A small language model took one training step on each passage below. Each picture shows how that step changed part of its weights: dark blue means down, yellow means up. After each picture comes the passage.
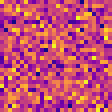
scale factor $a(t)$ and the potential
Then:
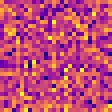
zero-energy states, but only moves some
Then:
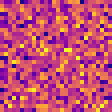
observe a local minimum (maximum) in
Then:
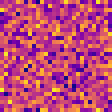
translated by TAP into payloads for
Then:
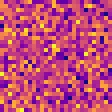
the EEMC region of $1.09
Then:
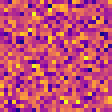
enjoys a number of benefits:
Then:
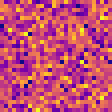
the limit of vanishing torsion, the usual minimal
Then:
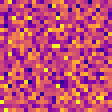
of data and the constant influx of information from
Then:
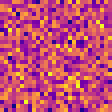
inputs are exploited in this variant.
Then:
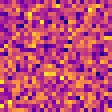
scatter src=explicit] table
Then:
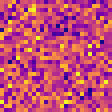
we partially resolve this problem. We will show
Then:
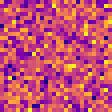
this rough estimate shows that the injection of some fraction
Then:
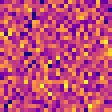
may capture different learning outcomes rather than equivalent
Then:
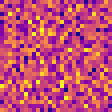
device A to device C. **Case
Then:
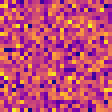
\ion{H}{1} rotational velocity of
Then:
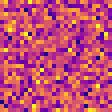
a miss-rate explosion.
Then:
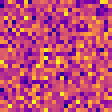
signal (blue dots). We have also reported
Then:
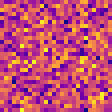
on the (222) reflection in this
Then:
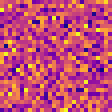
fluctuations and to the broadening of the transition region
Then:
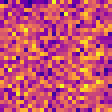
r) \delta r^2 d\delta
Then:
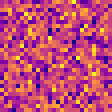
lead to the same expressions for the fields. The
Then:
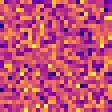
the quartet channel. We emphasize
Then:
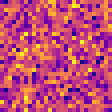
tangent to the would-be membrane
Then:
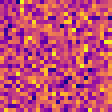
Kerr-Schild systems}% Force line
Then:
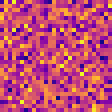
\mathbf{\Phi}'$ is the
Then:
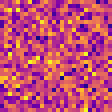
system can be driven to the STT by the
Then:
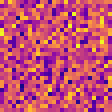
which the encoder uses DenseNet, and the
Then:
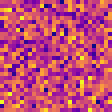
complex, multi-body environment, and it
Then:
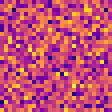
for which we used the parametrization of
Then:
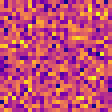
suggesting that this is mostly a quantum behavior.
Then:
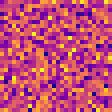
In this paper a comparative structural, dielectric and
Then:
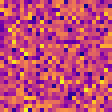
including a hypergraph's membership relation, and
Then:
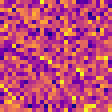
framework can uncover the unknown part of the nonlinear
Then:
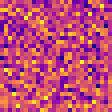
is important to consider a variety of tests because the
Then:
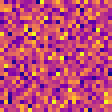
develop and maintain tools over longer period of time.
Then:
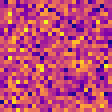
cross-lingual and domain shift. Existing
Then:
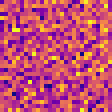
The solid line identifies Ar, the dashed line
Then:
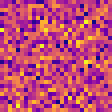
ordered entities. Future work will incorporate
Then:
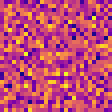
update improves prediction on validation data.
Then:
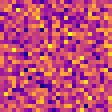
normalized to a $[0,1]$ scale using
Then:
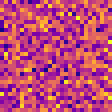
forecast accuracy. As the outlying
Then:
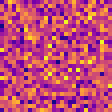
conditions (water, lead, copper)
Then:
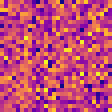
cancels the corresponding term in the item
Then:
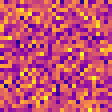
thrown up vertically, the gravity is measured
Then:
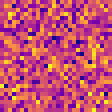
$t$, \begin{equation} H =
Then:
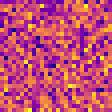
discussed below, we carried out 2-bead
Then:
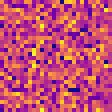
a module corresponds to the part of outgoing
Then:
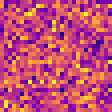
1 Gyr, is due to the assumed enhanced star
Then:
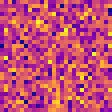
while that is above the initial melting temperature
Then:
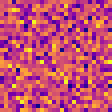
with CorMASS+VATT,
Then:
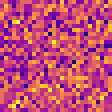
pre-trained encoders encode the corresponding
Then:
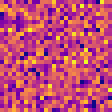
build the chimneys while they grow?
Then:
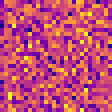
\& Business Media} }
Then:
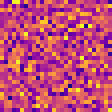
us to analyze the five criteria (*shape,
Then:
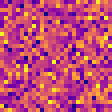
problem (P3.4). Let
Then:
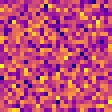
demands on the spatial resolution and dynamic response of
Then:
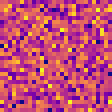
in the present calculation. The observation (both experimentally
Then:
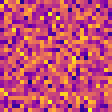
of the different power-law indices derived for each
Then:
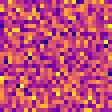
shift the parameters of the transformation base, whereas
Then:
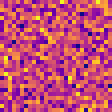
channel through the outer boundary, it was marked as
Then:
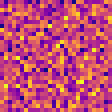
convenience we now give a short summary of the
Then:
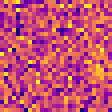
back synchronously. The featured highlighted by
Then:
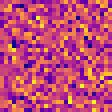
to scan the allowed parameter space. The
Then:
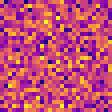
of the athletes (24 out of
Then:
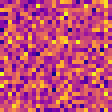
be negated via removal of the first generated
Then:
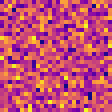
for microscopic particles but substantially a mathematical
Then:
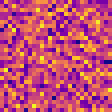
is derived for SN~2010jl
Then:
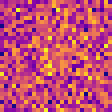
these pulsars are responsible for these profile changes.
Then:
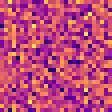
production as well as coerce the plasma into
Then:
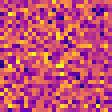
``late'' data after day 550 with an
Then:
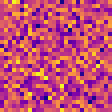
conditional on the current values of the others. This
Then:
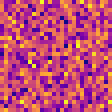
complex arithmetic.}. The
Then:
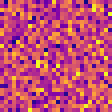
simply modifying the phases of subsequent pulses and
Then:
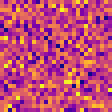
units. Next, we establish the convergence of
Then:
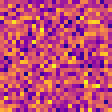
related to the frenetic term is in
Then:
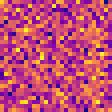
by a square pulse generator set at three different frequencies
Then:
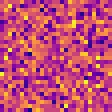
in (a). In case of the
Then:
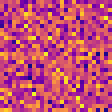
coverage and/or interference nulling. In
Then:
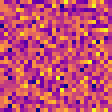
the representation of mobility preference matrix defined by
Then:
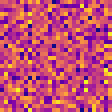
Tm, Yb, Lu or
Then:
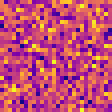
the genetic regulatory function
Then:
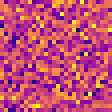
the flow velocity is subsonic, and gravity is
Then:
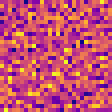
conducted using these models to find the effects of typical
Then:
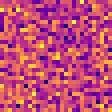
soft region seen in lattice calculations for energy densities
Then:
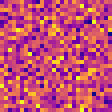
extends previous literature by incorporating, simultaneously and
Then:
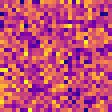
cycle 23 shows again weaker power than
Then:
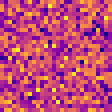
GW observations can provide early warning of binary
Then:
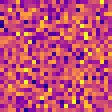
accord with our assumption [see Eq.
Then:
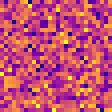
heating models of coronal nanoflares carried
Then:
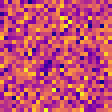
reported variable at these frequencies and the data were not
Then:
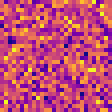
the recommendation algorithm should be for the
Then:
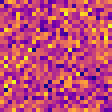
nanoparticle is completely isolated from any other
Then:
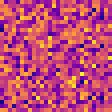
the validation set, including the parameters for
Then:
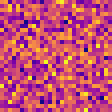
factor $\alpha$ for the additional $\omega -
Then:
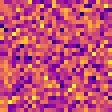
the lowest expectation value are \begin{align*}
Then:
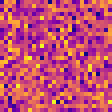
\end{equation} The solution of this
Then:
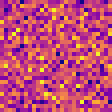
the accuracy of the \Pade method in
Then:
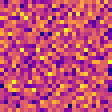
that this study is more about laying out a
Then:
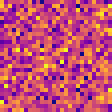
and parametrizes the weight of primaries under
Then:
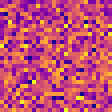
be easily explained by plotting $\Delta
